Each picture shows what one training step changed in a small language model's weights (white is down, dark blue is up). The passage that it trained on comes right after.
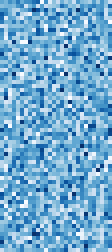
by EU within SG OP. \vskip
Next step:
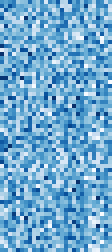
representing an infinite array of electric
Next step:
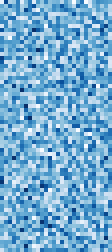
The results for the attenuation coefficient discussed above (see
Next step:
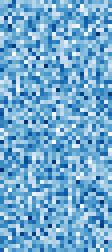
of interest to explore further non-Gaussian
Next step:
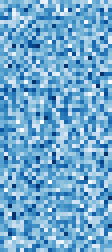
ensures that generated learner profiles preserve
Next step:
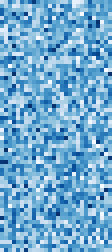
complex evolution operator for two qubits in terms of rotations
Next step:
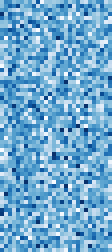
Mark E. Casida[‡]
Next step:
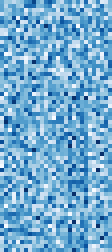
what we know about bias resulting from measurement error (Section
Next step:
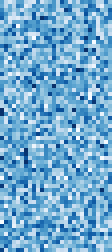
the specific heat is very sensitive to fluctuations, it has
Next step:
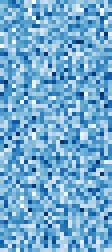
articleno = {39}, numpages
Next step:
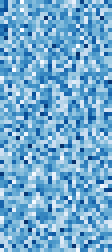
\hat{\alpha}_l = \alpha_l +
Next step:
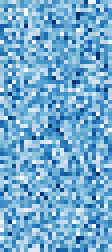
correlation between corresponding variable pairs, potentially indicating interactions in
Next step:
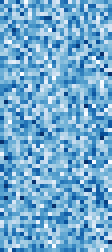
our new two-dimensional (radius and
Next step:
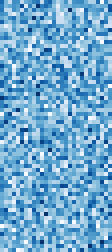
a histogram, this gives the number of
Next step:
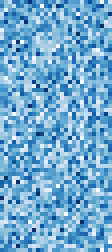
multiplied by 0.408539. To state
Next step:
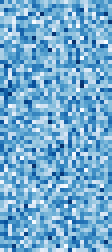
presented in Table \ref{tab:exp1h};
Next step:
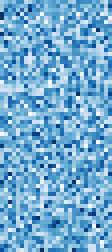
effective couplings of the Hamiltonian of Eq.
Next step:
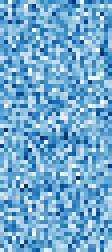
galaxy clusters $L_x \propto
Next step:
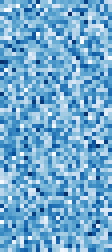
the necessary inversion of band parity - unlike
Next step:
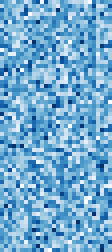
detection. \item An experimental evaluation of the
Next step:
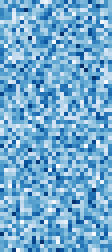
emerges below the transition temperature $T_{\rm
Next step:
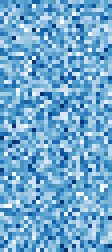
``{The Weak Gravity Conjecture
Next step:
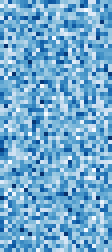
the dispersion curve with constant H starts to split into
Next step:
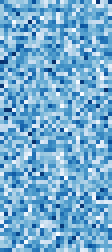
it with existing techniques on three security-critical open source
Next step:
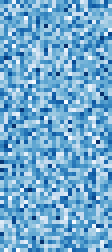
relevant in the determination of the admissibility
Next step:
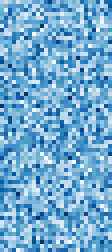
not. In fact, in our simulations the effective time step
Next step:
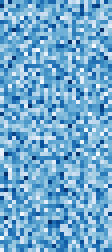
written in the form (\ref{q}). To localize
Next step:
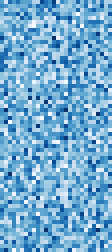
of grid topology (islanding of
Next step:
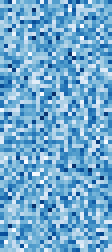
and\ \bibinfo {author} {\bibfnamefont
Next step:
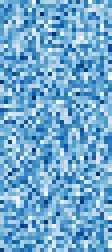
\ac{TRC} exponent
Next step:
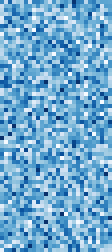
non-invasive optical diagnosis of
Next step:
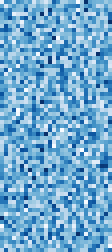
the probabilities $P_{Bi}$ and
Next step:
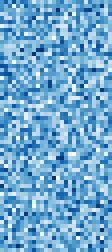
h^2$ and $x_F$ versus
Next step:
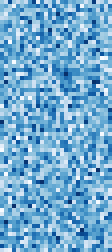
5G induced noise temperature at the radiometers as
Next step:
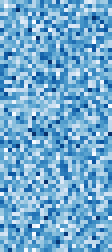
prediction. Three groups (Della Valle
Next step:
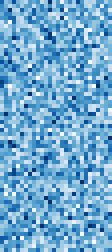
word. Conversely, with a fixed and limited
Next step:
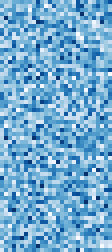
the atomic transition energy of the atoms in the lens region
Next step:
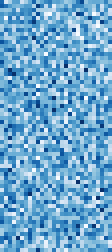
of baryonic matter. Substituting the
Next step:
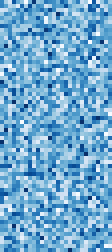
computed using the Green's function method in momentum space
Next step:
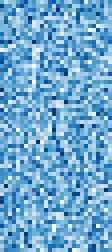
of $\rho$ correspond to more dependent marginal
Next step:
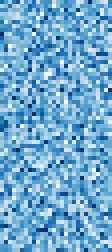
language before concluding the help session. %We
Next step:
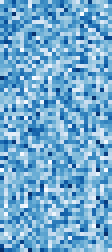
that is motivated by the neutrino oscillation
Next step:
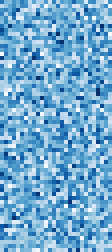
of this common flips (see Figure
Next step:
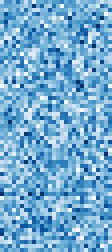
high-energy neutrino interactions, because of conservation
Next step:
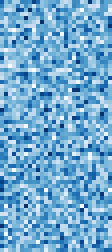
to a supernova, triggered
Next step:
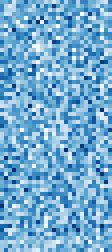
is separable (entangled). Data
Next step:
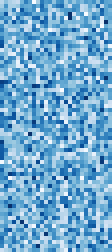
prevalent form of multiple star systems. ML has
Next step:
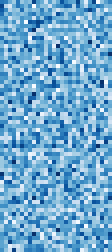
of patterns with non-trivial symmetries.
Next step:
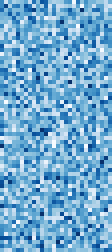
In this paper, we have studied the influence of the spatial
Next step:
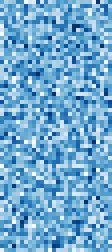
confirms that the values of calculated experimental effective spin and
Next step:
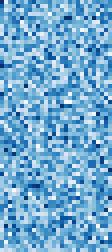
means of shared tasks that are based on the
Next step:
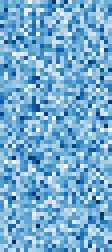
a family of processes that is still
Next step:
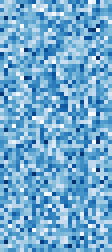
combination for all sufficiently large positive values
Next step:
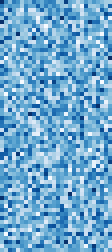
to $6$ TeV. In our computations we
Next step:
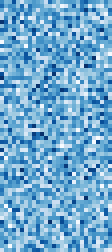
positive semidefinite and rank-one by
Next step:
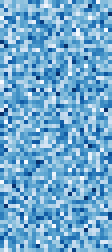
to observe a region of the sky free of bright
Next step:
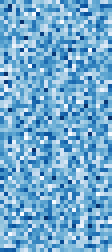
\citenamefont {Jander},\ and\ \citenamefont
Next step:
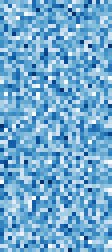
Madariaga''. The support of
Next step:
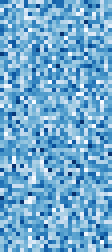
can rewrite $\phi_2$ for a
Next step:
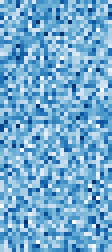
maximum of 4.1 AU reached at
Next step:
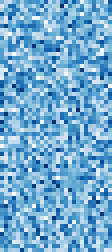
acids and alignment of nucleotides are
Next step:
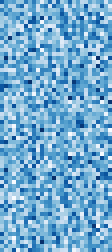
both the uncorrected and the corrected
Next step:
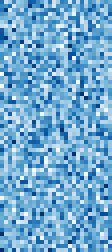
\end{align} where $i$ is the atomic
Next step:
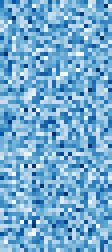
precisely the integer nature of the fields which
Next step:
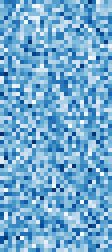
model. However, it is clearly possible to develop other
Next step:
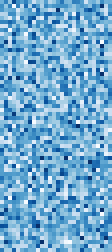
current $j_x$ versus the
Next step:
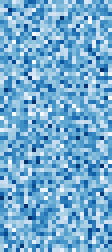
echo signal, which can severely influence
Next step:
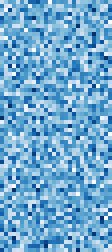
forma más rápida y
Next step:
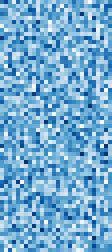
events with poor kinematic resolution. A total of
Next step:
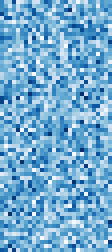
\right] $. \end{center}
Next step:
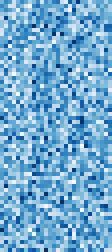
\def\subsection #1 \par
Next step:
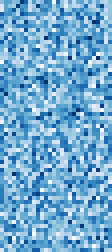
for a cluster ($C_I$) of size
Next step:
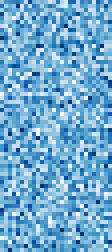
the Soudan Underground Laboratory.
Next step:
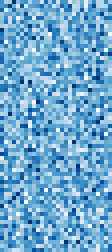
an invariant, \begin{equation} A(b)
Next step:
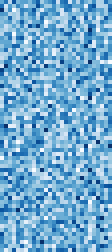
this is not the case, i.e.
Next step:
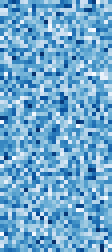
termed fractional topological Stark insulator
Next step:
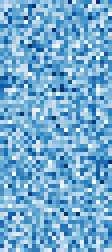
for adsorption (typical surface area of
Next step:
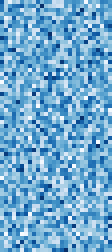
2D QHE spectrum by reducing
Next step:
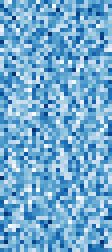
$\mathbb{H}^{N}$ denotes the set of all
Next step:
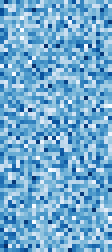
of cubic PbSe (lattice constant
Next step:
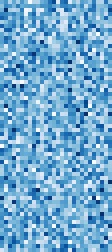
study of a family of test statistics for
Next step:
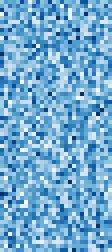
by magnetic dipole radiation. Because of their
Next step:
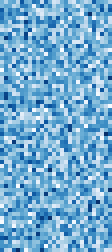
through Monte Carlo simulation, 1000 possible
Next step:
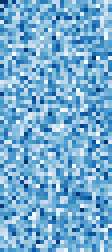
predicted and observed median distributions: the two are almost
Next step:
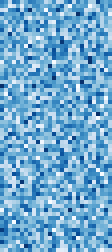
of physical interest seems to be a good procedure to
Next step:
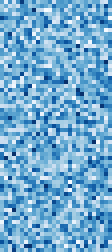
electron transitions between ligand *1s* core
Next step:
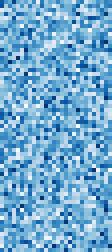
remaining grid spaced logarithmically. As
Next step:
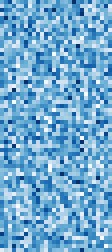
axial) gyrotensor in
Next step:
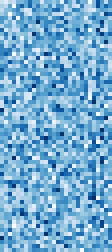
of only three regions, it is uncertain whether the difference of
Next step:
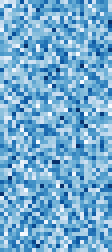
supported by the Israel Science Foundation,
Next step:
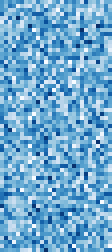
changing $\mathrm{LL}$ mass
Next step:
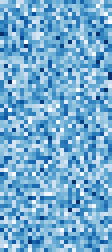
Fig.~\ref{potfig}(b). Note that
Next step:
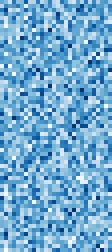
PGFL of a PPP with intensity
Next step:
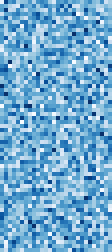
and for lower-mass molecular cloud cores
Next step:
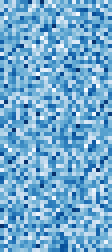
law to the distribution of frequency of emergence
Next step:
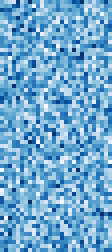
important topic. With Xilinx
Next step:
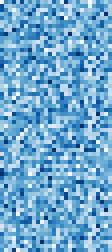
states in the leads is decoupled and the system can
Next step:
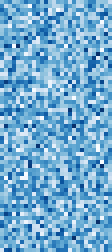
by ellipsoid $\E$. Then
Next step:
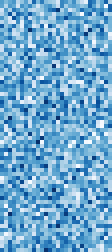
remain invisible to entanglement entropy. \\ \indent
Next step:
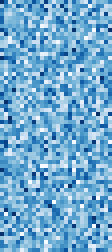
input sample on its predictive output to explain the output from
